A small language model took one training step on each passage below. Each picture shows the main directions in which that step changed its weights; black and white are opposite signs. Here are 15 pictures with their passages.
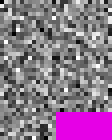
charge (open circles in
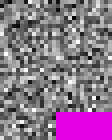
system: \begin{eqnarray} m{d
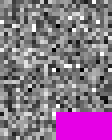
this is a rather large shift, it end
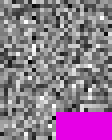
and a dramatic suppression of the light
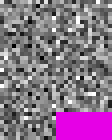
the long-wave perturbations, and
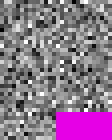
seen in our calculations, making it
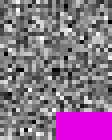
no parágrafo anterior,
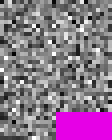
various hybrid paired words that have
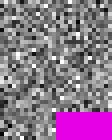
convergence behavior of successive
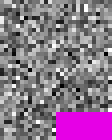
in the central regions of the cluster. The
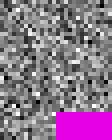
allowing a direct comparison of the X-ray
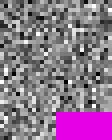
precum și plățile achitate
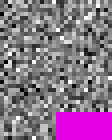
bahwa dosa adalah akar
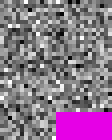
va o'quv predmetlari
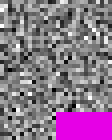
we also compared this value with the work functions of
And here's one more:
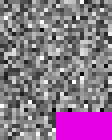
$c$ with the dimension of a velocity
